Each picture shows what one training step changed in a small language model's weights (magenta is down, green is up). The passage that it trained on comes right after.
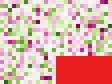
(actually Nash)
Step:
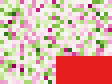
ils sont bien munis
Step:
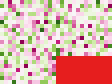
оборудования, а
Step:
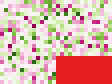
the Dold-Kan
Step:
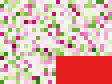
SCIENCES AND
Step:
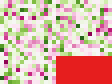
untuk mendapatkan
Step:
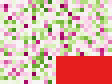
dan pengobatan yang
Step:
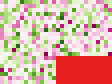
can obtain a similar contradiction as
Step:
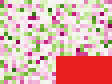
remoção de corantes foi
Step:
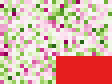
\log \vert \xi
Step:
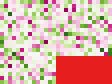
in the hyperbolic
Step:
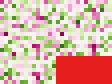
xos xususiyatlari
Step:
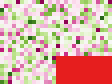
this blowup are
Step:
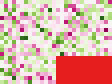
and this projection is equal to
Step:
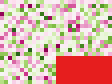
by saturation, see
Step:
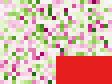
problems at the boundary for an
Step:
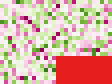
a basis for the space
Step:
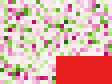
class of root-graded
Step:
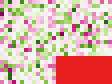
o'rin tutar
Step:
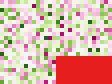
tenglamasi uchun
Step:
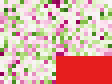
\caption{RB and
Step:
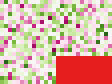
of various infections,
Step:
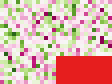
pedagoglar mansabdor
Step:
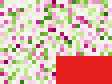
a legismertebb
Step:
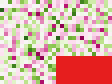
birinchi sinfni
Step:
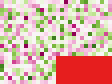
closed field and $R$
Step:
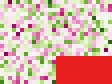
special numbers. That is,
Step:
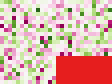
0$ \ and the proof
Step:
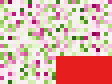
і сильніше
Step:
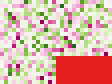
is the proof of the
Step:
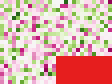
X Improvement with
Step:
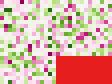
Fix $\beta >
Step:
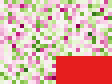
either of the hypotheses
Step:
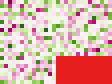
повне отримання
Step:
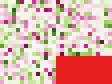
por la coalición
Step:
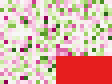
importante dans le cadre
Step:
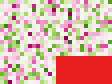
Y$ being compact. This
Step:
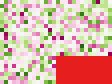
pour donner un sens
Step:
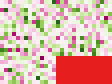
Hamiltonian type Lie algebras,
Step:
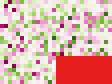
qadriyatlar xususida
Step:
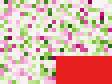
incorrect due to a
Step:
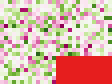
\int_\Omega \di
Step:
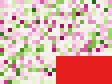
Note that the intersection of any
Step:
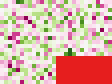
a wide range of
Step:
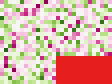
rural até parte da
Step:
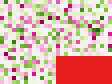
of the investigations described
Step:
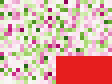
без вещественных
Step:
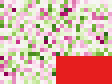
cuidadora trouxe
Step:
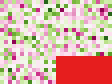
therefore it is continuous except
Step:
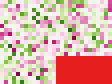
as the lack of
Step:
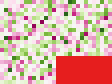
the intersection point of the
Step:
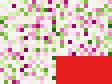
мы (игрок
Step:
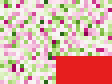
The homomorphism $\sigma$ induces
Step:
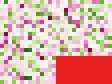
of the spectral theorem for
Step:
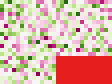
era explorar la
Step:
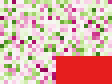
and oriented graphs}}}
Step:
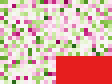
unit in $X$ as
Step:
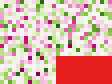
we fix $(\go,
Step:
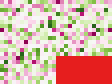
processo mais eficiente para
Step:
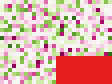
ushbu tushunchalar
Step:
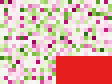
subgroup of $L$ generated
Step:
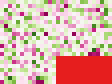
sample and the multinomial
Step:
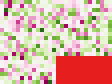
about its validity.
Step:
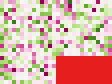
benessere del personale
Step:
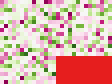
\end{align*} The
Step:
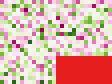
Fue validado por
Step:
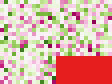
of compatible families and new
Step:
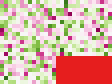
futuro que posee el
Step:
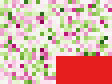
is contained in the center
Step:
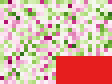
proof we follow the standard argument
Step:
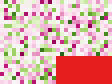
that bacterial
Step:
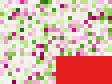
turli jihoz
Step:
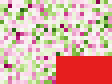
vectors consists indeed of
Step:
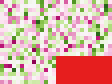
investigation. % %
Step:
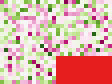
approximately indistinguishable
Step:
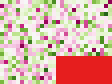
except appendix was done
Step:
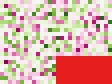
kun saqlanganda
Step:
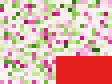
SIAM J.
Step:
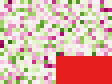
ones mentioned above) in which
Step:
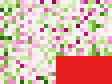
nossas vidas.
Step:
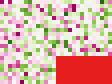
noise $e$ it is
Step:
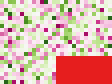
\noindent The following facts
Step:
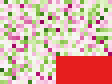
of the gains is smaller
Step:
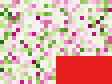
the set $Z$ is
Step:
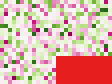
education, Department of
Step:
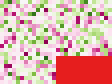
gelet op de voor
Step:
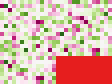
a non-trivial linear
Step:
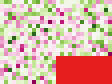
example is given by the author
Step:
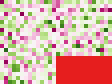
dentro do intervalo de 5
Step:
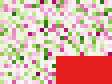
dans l’espace
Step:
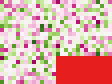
relacionada ao sistema de
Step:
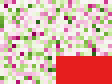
non-adjacent vertices
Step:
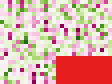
сохранения и
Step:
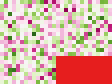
in the conditions of improving
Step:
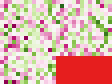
our second result. \\ \\
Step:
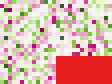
``Linear matrix inequalities,
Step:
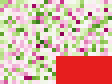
littérature a
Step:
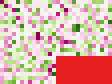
da diversidade cultural e
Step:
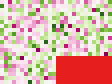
о дальнейшем
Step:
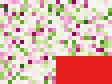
$. Then there exists $
